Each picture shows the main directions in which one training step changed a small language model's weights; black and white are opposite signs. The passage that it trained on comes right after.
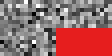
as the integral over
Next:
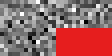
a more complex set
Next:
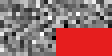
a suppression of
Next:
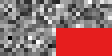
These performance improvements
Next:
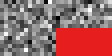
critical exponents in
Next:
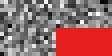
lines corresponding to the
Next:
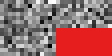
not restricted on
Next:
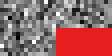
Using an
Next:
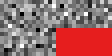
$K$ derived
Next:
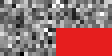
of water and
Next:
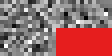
second network, shown
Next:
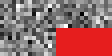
However, it has
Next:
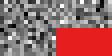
will exploit our
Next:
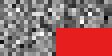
cost associated with
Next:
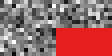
of Fermi liquid
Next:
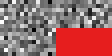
invariant mass spectrum for
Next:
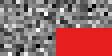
outflow, but
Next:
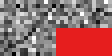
is plotted in
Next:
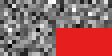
Gaussian component for the
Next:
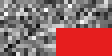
derivatives in
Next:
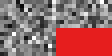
deviation computed using
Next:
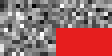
and \DM\
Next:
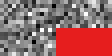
that some users may
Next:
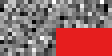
expect that the
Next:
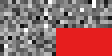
laser can be detected
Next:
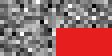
estimation of
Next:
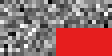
behavior. The
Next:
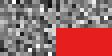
bosonic operators,
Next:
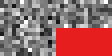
lengths of the
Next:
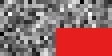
by the UK
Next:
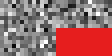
point approximation near the
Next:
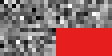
exhibit systematic
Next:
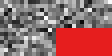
the configuration in
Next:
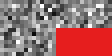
In order to study
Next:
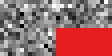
$ and $
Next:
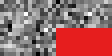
has an upper critical
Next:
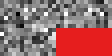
we perform the
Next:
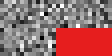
between the involved
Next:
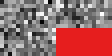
input and output
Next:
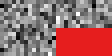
spacetime. The
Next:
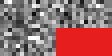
for less negative
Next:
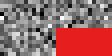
fused in
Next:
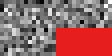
Notice that the
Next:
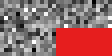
we can obtain the
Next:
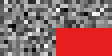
will be the
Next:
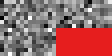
profiles in
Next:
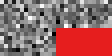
couples the
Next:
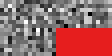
This difference can be
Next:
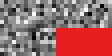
was run from a
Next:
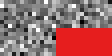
purely for
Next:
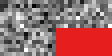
and turned out
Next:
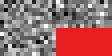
changes and the
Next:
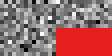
larger energies with increasing
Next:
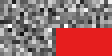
proportion of the
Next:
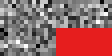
point, and
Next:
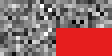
In the limit
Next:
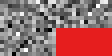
a given system is
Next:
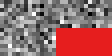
with the FF
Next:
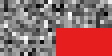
components $a$.
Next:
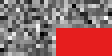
utilizing random phases
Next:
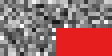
the exit
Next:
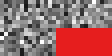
canonical Hamiltonian
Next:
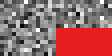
Q valley
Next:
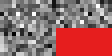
$\gamma p
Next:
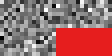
structure like the
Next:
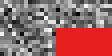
the coordination of
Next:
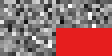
dependence of OH
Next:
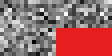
the entropy gives an
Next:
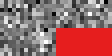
integration, completing
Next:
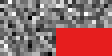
becoming the
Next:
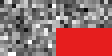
of formative
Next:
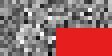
term only.
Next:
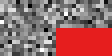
charge, considering the
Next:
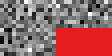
It turns out
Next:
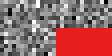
can directly exclude
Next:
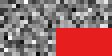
sources Mkn
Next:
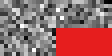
Council under
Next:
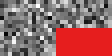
reasons for
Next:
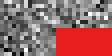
in this survey at
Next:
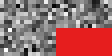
is important to
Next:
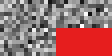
spatial gradient expansion leads
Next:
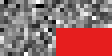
at Mach
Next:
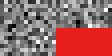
will be presented
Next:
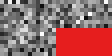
voltage. The
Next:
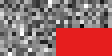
method whose properties are
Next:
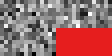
look for
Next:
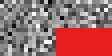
framework, the ground
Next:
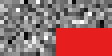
start from a
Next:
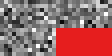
the spectra, but
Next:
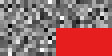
paper, we
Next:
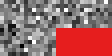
work adds an
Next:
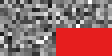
achieves the
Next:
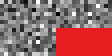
constant $\alpha$
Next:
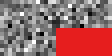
a sample from
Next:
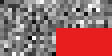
We do not show
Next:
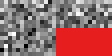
index. The required
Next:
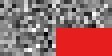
to the plane,
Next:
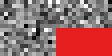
when SDC threshold
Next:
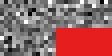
defined as the difference
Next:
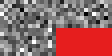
take advantage of
